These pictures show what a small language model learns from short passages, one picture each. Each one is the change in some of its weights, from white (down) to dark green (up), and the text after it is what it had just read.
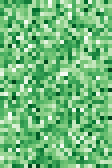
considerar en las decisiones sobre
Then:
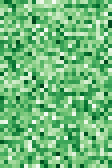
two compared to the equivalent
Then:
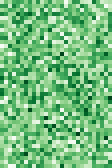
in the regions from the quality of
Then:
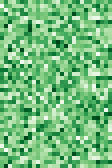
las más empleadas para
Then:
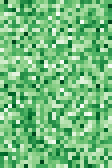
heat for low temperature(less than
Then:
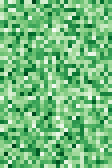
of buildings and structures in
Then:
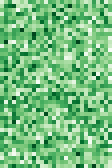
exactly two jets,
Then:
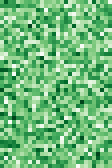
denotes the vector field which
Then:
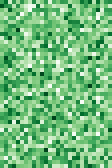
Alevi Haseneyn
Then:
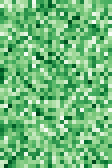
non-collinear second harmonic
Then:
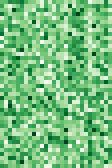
de juristas y
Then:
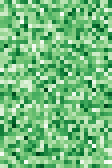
to somewhat improve on the
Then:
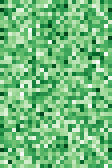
ilimin dawam
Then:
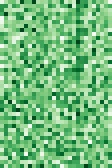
walls have been observed in three
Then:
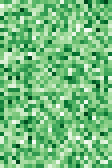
transformatsiya qilish davom
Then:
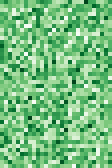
ega. Gullari
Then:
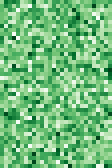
levará a pesquisar
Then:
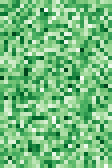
In general, the distance between pairs
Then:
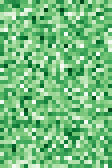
QAM constellations into
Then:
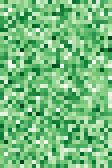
generated surrogate data
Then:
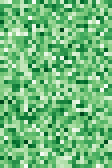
equations provides an explanation of
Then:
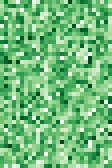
$\omega \rightarrow 0$.
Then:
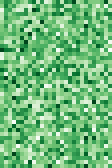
is mostly determined by bond
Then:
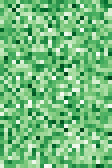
encontrar diversas
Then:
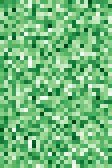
dijamin oleh
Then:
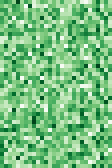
murakkab texnik
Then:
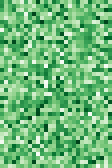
The complex contains one C-O
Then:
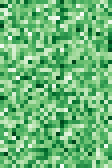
thickness of the defect
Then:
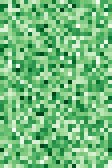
Zugang zu Daten,
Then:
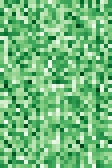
en la medida en que las
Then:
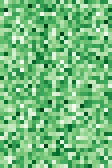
use air wavelengths
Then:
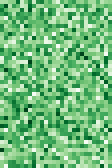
the channel cross section. To
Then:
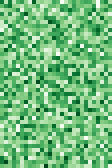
for DS2 we find that
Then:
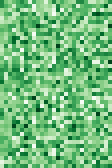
publish on human-AI
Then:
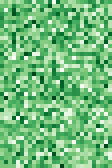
order to reduce the number of free
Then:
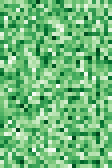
activo. Figura 4.
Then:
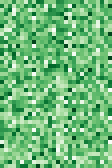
penilaian yang lebih
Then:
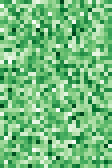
protons and accelerated by
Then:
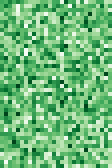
óleo essencial de
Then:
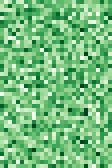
Богданович –
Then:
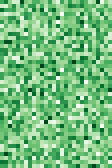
коррупция ва
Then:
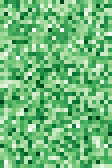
not hold under quantum computing
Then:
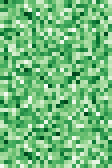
integrand is independent of the energy
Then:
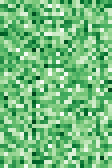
tot meer dialoog
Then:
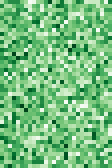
of the merger tree,
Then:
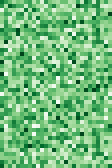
haqida ma'lumot
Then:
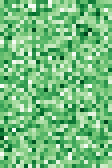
behi nokka
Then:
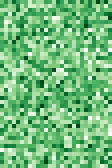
The company's financing
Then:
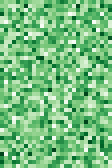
che per l'Italia si
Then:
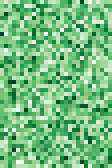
prompts to introduce
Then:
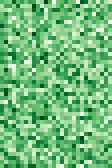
Plattform zu bieten,
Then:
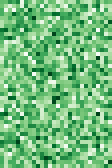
del catolicismo y
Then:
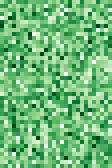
proportion of elastic
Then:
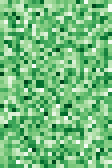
Finally, though not discussed
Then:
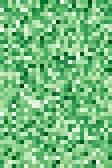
and \ref{fig6}, we
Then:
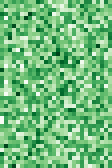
al. *Biologia
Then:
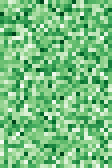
constantly improve their knowledge and
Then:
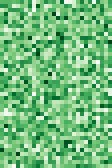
daughters (its first generation
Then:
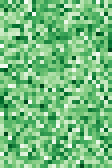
pointlike defects, and
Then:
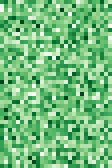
la «Iglesia
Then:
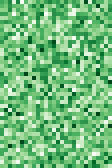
{Scolnic}, D.
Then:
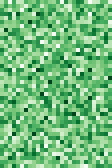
interactions in a group of nodes
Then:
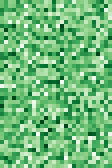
with the smallest cumulative
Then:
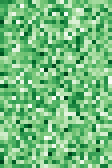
in Taiwan: big
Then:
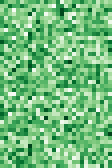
channels.'' \item
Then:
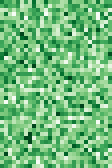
Vítor. Educação
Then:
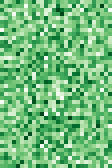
values. One finds
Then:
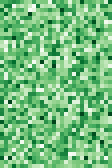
tabiati , dini ,
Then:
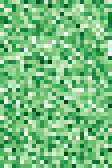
Η Γεωπονία του
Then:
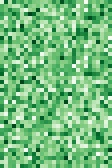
a sua conduta era
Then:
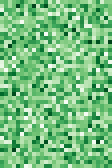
of Physics, University of
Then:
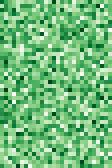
denominator and phonon
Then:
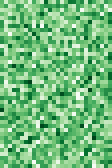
short comments and investigated the
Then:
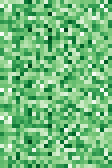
analysis platform such as
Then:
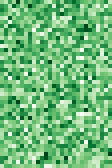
$J/\Psi$ data is obtained
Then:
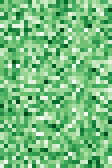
ota emas, balki
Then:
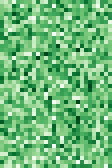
on different datasets within the same
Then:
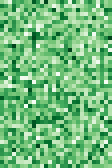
molecule, due to the general
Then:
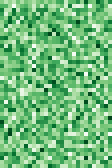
Mariátegui no
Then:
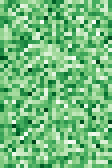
which incorporate star-formation
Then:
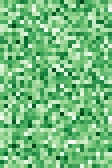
methods (as implemented in this
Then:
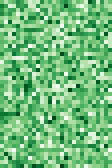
and environmentally benign
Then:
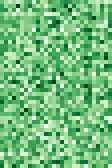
not been developed yet.
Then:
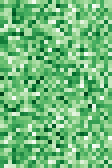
Note that a similar energy was used
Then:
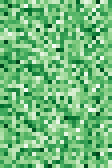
Хакасии и
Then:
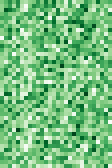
Czułki jak u
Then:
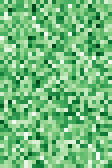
in die Wallet der
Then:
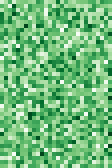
to the diffusion minimum and the
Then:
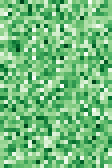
is compared with the OMP algorithm
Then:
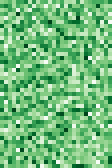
básicos como la
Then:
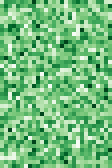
ses vassaux.
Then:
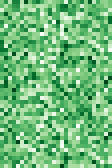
of the fermion gap in
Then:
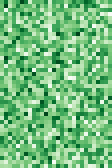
Hamburg, Germany}
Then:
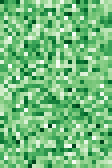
pessoas que interagem
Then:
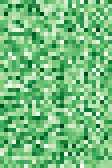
своем составе
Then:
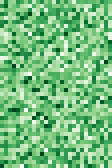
the experiment could be performed like
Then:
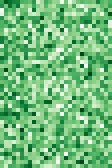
ölkə və
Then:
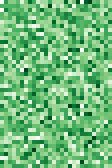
Feynman diagrams by
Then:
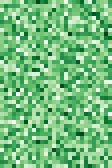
– Revista de Educação,
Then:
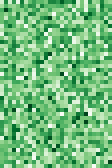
que, por sua vez,
